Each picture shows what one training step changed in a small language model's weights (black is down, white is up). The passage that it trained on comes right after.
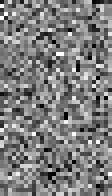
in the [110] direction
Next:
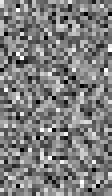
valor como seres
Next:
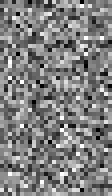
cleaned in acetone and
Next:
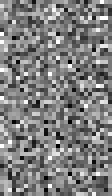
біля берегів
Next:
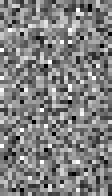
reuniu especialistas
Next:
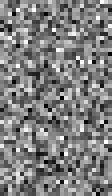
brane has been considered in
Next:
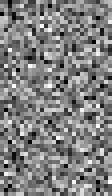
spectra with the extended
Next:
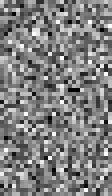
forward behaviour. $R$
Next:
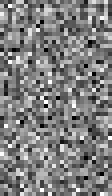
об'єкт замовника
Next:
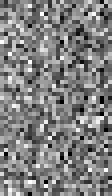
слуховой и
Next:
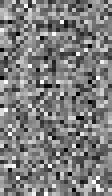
(OPAL), Bob
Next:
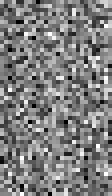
Methodology: J.S.
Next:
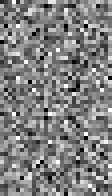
the unit cell is doubled
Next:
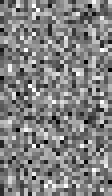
bayon qilishga
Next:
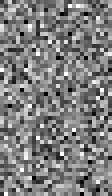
boundaries. The system was subject
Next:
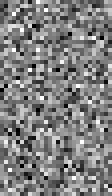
Coregrafia transmite
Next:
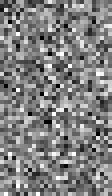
structure of the excited
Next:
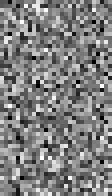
customers sit in the
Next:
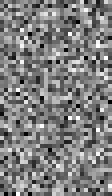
spatial scales respectively; the
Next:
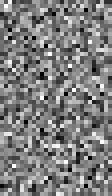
MI¹ Naša
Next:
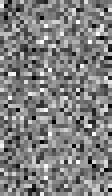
8. Lučev N,
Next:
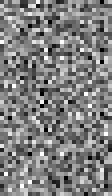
Tween solution overnight at 4
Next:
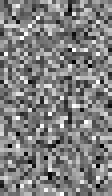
million cells in
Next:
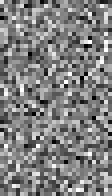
Serum Vitamin D
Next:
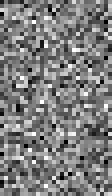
for 31.1 million
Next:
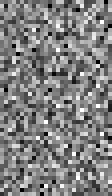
the purity, clarity,
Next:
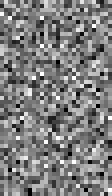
to the primary vertex within
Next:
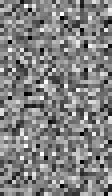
■ Amplitude
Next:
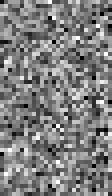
is also shown plotted in Fig.
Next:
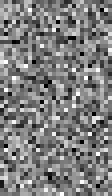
moves through a path approaching
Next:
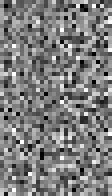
functional, scalar and a
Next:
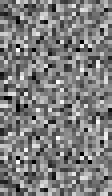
Model 2 Model 3
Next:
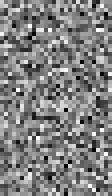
the quality of life of its
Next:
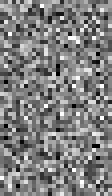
structured, controllable
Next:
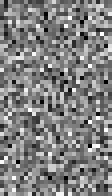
a destacar de manera
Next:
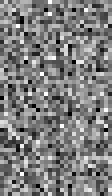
evaluated at stations for their
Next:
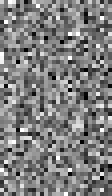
pesquisadores, um
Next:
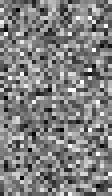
and $T_{\rm reh}$. In
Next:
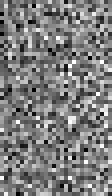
prefer self starter,
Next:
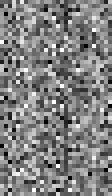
решение частных
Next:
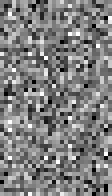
modes are active. It is,
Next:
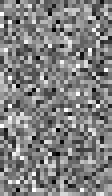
index defines the range of
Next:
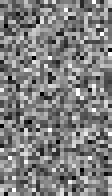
that for a given incident
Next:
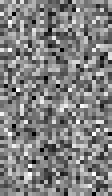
entire regions of the
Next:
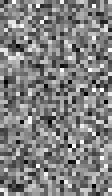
the gas-to-star
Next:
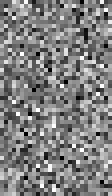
doing so, we get the following
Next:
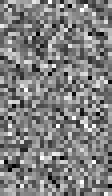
wie eine dekorative
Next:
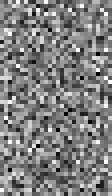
as well as many viewpoints
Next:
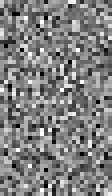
that showcase European
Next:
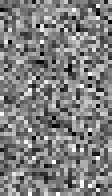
omit the $s$ state
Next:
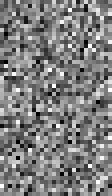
from the scattering center. In
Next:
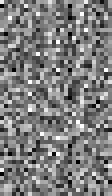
potentials. Also, its
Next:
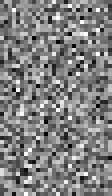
belong to one of the communities.
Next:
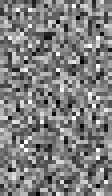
U$ we want large speed
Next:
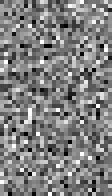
GCMs remains their low
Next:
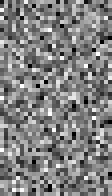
conducted an experiment for
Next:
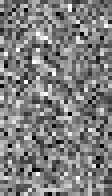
sought in the child's
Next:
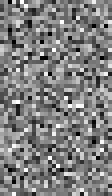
optimum with binary phase
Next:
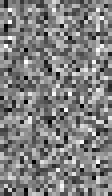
the acceleration standard
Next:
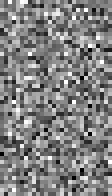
equations numerically for a
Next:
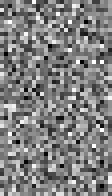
y aplicar el derecho de
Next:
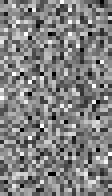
по техническому
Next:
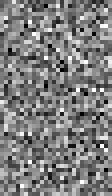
Carotenoids are the
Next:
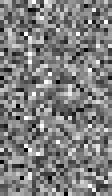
the ellipses denote all
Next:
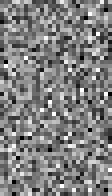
reviewing a book on any
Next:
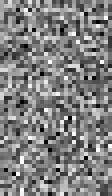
Acceptability of
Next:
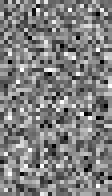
Based on the complaints of the
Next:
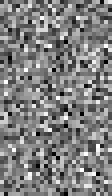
What's the reference point for
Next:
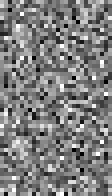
of a linguistic variable and
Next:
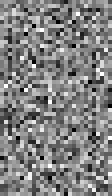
the covariantly conserved
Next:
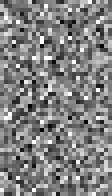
39% gacha Zn
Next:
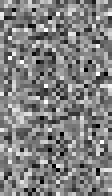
coefficients $C$ are
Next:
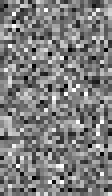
despite physical distance.
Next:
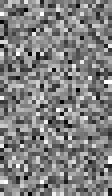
etaman. Kalit
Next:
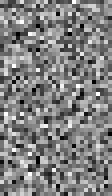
Overall, the author considers
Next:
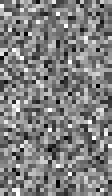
to select a real one
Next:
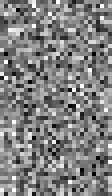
from soil using a gas
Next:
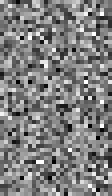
the objects which the people
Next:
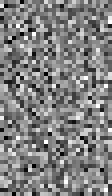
galaxies are fairly
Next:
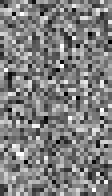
RICS modeling and simulation
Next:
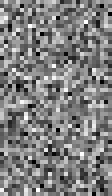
standard metrics such as
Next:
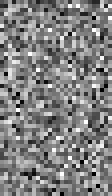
experts to design exercises
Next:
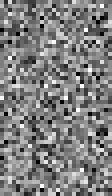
other famous attack is the
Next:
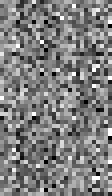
реагирования, при
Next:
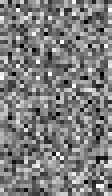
backup server as in Fig.
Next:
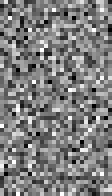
This theory states that a structural
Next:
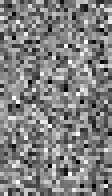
*3.1 Characterization of
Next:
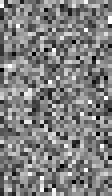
this case is equal to the number of
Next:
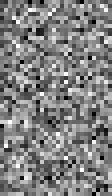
is no longer supported by the
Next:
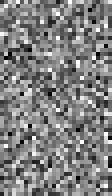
the same pressure also have
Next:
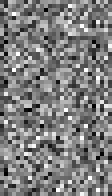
va malakali kadrlar
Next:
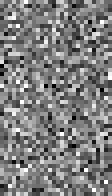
Rizal Fathoni
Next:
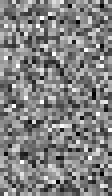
blocks. In lifting
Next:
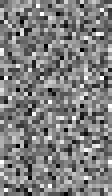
grado de confianza que se
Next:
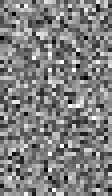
d'informations de la part des
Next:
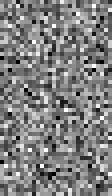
innocent Black
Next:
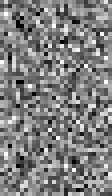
open circles show. A
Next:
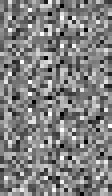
xalqlardan qolgan
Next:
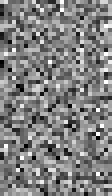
mg/g) phenols
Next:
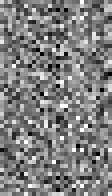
function of the $b_v$. The
